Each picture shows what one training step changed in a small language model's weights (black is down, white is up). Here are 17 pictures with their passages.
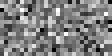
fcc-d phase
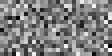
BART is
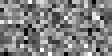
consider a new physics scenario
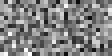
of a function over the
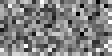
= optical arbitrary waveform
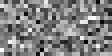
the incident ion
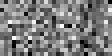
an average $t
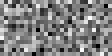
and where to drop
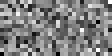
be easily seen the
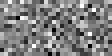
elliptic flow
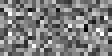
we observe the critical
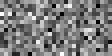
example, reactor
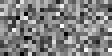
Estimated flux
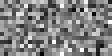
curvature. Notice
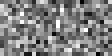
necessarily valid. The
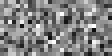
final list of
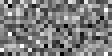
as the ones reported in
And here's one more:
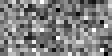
functions appearing in our
